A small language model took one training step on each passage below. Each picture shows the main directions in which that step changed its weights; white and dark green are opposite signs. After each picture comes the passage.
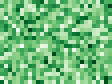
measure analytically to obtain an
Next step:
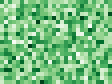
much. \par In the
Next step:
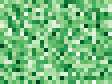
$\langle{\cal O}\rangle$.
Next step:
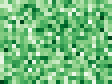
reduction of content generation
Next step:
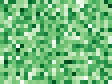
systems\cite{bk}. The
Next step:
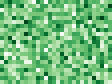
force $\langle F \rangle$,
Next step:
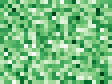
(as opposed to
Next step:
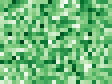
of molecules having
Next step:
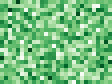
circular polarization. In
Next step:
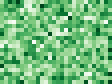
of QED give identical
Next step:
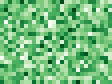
poses challenges due to
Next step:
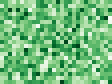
ray (CR) interaction with
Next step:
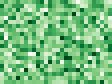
as to whether the
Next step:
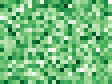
material. A very low
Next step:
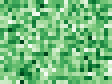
in the RL regime and the
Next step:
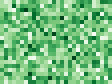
a single 30-second
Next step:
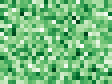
classified into two regions,
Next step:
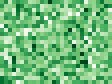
\rangle$, for the entire
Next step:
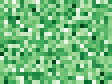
order to highlight the
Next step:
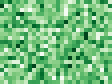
the evaluation, we randomly
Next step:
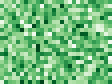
> p +1$. The conditional
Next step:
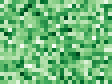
particular, two questions should be
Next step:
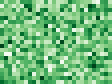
as to what is different between the
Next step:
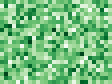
method that combines wavelet
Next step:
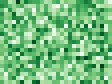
at rest-frame
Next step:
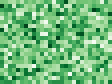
numerically. Such solitons
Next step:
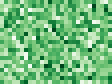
choosing compact representations
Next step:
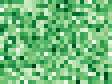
the four polynomial relations
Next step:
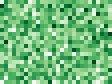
such junctions have been
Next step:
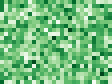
and XRD were used to
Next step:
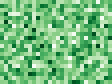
band, metal patches
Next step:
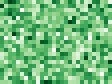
the gap to competition
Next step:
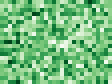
given in a simple closed
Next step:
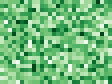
as a companion based on its
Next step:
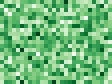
for Extraterrestrial
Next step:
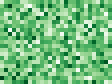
observed. This could be a result of
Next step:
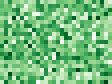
variation is expected to have a
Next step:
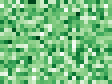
with a central, low density,
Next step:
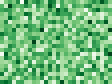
Gbps per station
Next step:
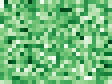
draw, and register
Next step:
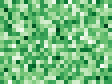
The wheeling cost of
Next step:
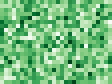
is in a fair and
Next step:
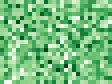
modulo SMT}
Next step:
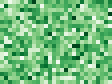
the validity of the functional
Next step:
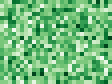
above is that they can be applied
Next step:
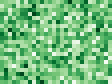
and 14 MeV a
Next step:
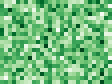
y explicit, error
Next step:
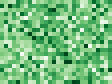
amplification is in the
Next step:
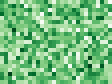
provides fine-grained
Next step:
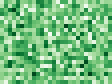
scattering in the event,
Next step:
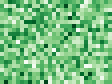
for animal feed
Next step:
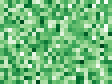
allows us to assess the
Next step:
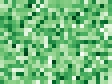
is expected that DAA does not
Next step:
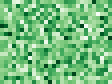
following steps: {\indent
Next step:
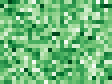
the predictions of the effective
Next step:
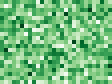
surface is no longer closed,
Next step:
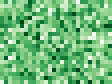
is independent of the number of
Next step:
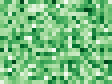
the questions raised in
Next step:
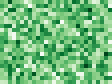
period of proof tests.
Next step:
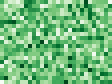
of atomic bonding can
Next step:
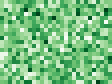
two-way relationship
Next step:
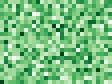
We have implemented the algorithm
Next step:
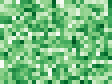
economic diversity, or
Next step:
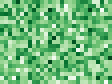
little fraction
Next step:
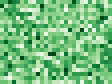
the increase of users, the
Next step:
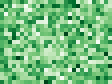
for eliminating the
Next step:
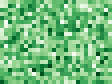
terms in the Lagrangian
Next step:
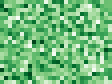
implement such an incremental
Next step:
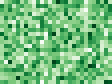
and absorption spectra of
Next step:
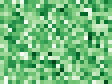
G$ (attractive
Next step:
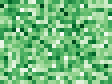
the large-scale regime.
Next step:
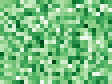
observations in Gloucester;
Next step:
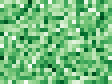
some of their most important properties are
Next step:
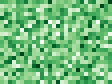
$Ad_{Well}$ as
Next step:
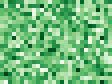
the substrate as well as the
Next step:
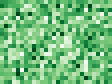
information we can restrict the
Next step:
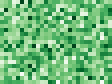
density operators which cannot be given
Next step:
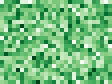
\vskip 8 truept
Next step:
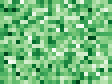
dashed arrow in
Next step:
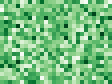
Input: \\ Here are the
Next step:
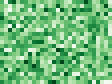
extent of our clusters.
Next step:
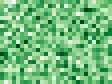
zone block hashes into region
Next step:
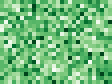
structure and the radiation field),
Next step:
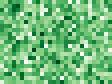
loop structure while considering various
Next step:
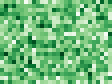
Desktop apps.
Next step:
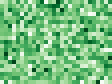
thin ring consisting of
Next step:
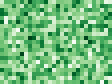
and atmospheric
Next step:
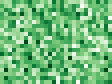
used for PSSCH.
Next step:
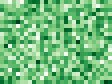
in the action-space of the
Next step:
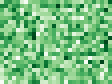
up to 2 mm can be obtained
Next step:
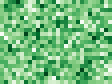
of the contact point and vertical
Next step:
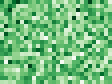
the first-passage
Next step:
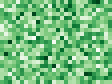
much longer, diffusive
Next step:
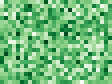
set the power-law decay
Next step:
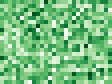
shown that in the large $N$
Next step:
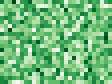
required in the future.
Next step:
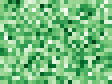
of our analysis. These results
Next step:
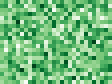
individuals showing less
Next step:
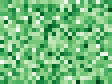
(\ref{group}) with
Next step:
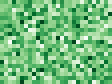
is now used not only to
